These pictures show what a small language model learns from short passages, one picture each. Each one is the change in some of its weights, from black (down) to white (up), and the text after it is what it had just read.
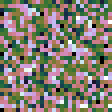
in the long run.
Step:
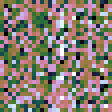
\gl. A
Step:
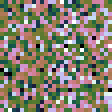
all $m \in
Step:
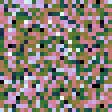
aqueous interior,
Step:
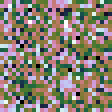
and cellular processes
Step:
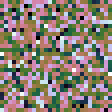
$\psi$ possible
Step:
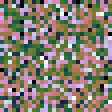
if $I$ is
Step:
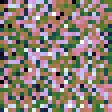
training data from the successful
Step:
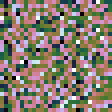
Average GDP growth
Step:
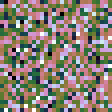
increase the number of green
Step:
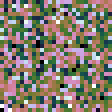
does not provide for a
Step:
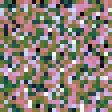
it is not zero.
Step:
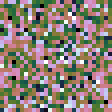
carried out in the Department
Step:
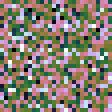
Redundant and
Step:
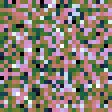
is not stable, see
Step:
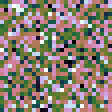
was based on the replacement
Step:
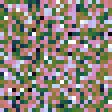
$f$ is a
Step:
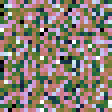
of references on the two
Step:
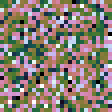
And since $H$
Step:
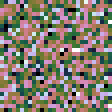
each year, for
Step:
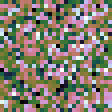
set $(A \setminus
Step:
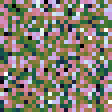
soils (40
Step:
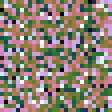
multi-interaction probability
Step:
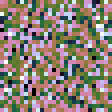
dynamic lookahead
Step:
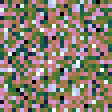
antiulcer activity
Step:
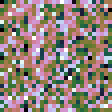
detection requirement. This work
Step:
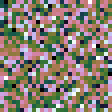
respectively, not all
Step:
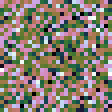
Light exposure
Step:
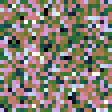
Review The important concepts
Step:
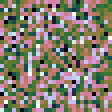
grids in three
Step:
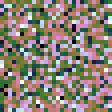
are from fungi of
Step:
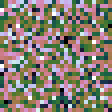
Stress balance and
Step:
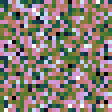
under the transformed probability
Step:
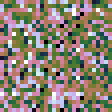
stress [4].
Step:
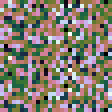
in Sound &
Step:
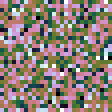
through closed-loop
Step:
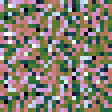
Variation comparison between
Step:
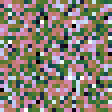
of the component of
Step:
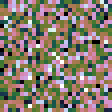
so is the target by
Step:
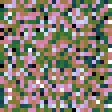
of statistics, but
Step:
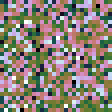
stage of the research is
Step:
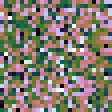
for the sequences $\alpha
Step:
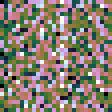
Journal article Soil
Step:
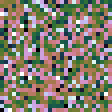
has a flat segment;
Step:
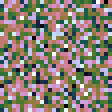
higher pH,
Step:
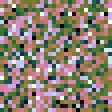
without voids was
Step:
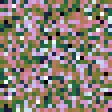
performance at the structural
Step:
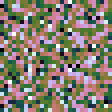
for our results in this
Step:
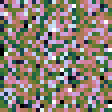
the classification. On the
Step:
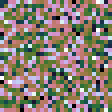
First, regions with a
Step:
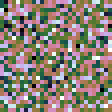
dataset. We denote the
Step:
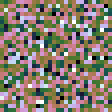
contexts like bias
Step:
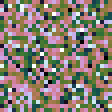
accident or failure
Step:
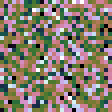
informed consent for
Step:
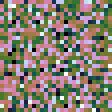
Green function associated with the
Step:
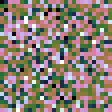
reduced equations and the
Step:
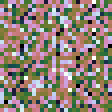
and Archaeometry
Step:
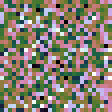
the ideal generated by the
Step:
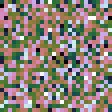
it is well known that
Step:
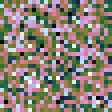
scarcity will affect
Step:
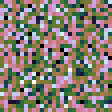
q)w$ for
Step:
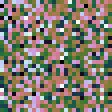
liability protection for
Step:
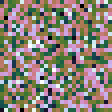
the lifetime of discrete
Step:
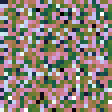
pieces instead of
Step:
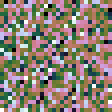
show the analysis of the
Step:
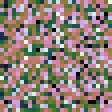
It is well-known
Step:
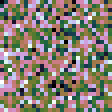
three increasing functions of
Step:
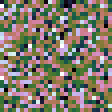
ellipsoid then
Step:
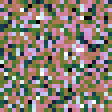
be constituted as the
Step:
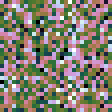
is to choose a large
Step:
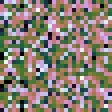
the computer system.
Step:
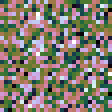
manager interacts
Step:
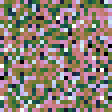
For each $\l>
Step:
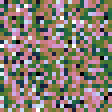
is impossible for
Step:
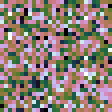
boundary condition depends on the
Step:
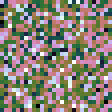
is residually finite.
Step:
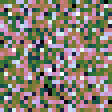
measure of the noise is
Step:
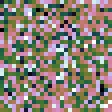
required. Now define an
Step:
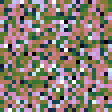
upland rice
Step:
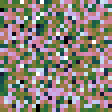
admission and diagnosis
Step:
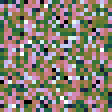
choose a subsequence
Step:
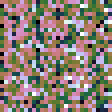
and only studied the case
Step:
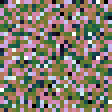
structures, such as
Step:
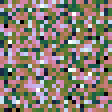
POD basis of 100
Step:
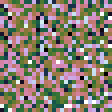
endpoint of the time
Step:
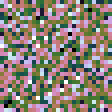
towards a binary of
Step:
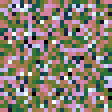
temperature, and without loss
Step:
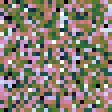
\Thetax b$,
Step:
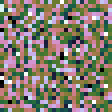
story in which a
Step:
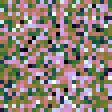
on germination were
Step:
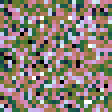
coaches have to
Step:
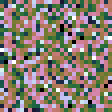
again a tree: it
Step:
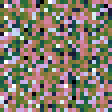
grateful to my
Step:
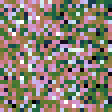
at 6 weeks post
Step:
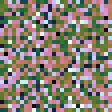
the basis of the
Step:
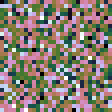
body of the paper as
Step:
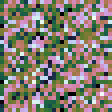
the present communication, the
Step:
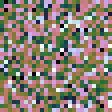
have exponential growth at
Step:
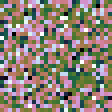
lithology and
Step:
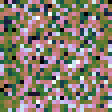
eggs are not
